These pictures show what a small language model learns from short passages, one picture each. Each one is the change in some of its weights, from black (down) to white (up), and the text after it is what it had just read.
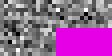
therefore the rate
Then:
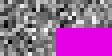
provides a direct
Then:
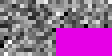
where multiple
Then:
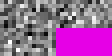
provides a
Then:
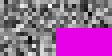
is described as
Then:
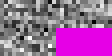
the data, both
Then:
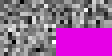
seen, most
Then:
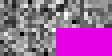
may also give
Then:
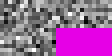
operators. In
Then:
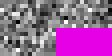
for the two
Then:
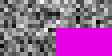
process matrices
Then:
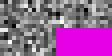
can conclude
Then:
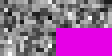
spectra are from
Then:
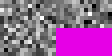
trigger an
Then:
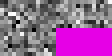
to give further
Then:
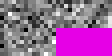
$r$ for
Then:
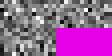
named as
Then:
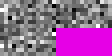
\ Math.
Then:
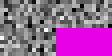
been shown that a
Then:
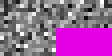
follows: we
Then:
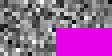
state to the
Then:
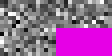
to further analyze
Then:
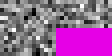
chart that
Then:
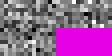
the following linear
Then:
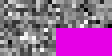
the another
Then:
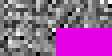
the deterministic
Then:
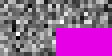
a system map
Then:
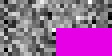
scaling in
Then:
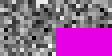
of values we measure
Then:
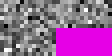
6\% of the
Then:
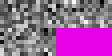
respectively), and
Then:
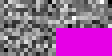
the present measurements
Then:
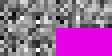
variety of
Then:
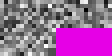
is always
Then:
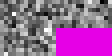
results continue
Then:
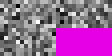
energy levels
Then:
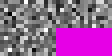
structures of
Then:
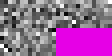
modification to
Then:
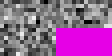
so large over such
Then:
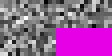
that molecular
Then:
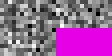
included in
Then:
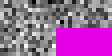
vertex operators
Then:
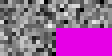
use of scalar
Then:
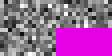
is significant, more
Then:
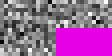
the conduction and
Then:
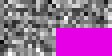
the strongest
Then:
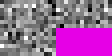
| Table 26
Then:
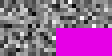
we adjust
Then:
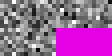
and the group
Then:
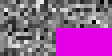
or only its
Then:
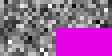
is collected
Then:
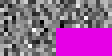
part is given
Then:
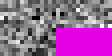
in constrained
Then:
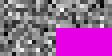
the GP equation
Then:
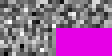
context of the
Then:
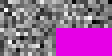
power in the
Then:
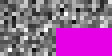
features of the
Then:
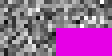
detection rate for
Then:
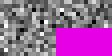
at 5 K.
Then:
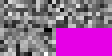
the region where the
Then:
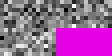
an algorithm
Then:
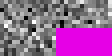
locally. To
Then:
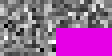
equation (25).
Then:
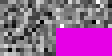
three samples each
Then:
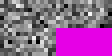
$\omega$ if
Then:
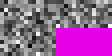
higher quality
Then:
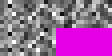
presence of the
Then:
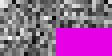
the weights
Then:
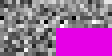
count on
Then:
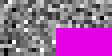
flow. The
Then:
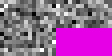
B}$ and at
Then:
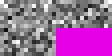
contraction of
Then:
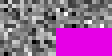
Fermi energy
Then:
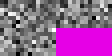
to show the energy
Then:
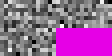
the framework of
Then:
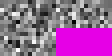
for the unit
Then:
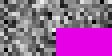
scaling properties of
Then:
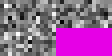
crossing angle
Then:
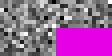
with deficit
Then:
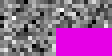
at $M
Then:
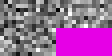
its energy density
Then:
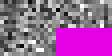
would with a
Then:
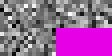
In neural
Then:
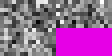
of about zero and
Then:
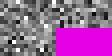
frequency domain)
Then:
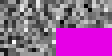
main text.
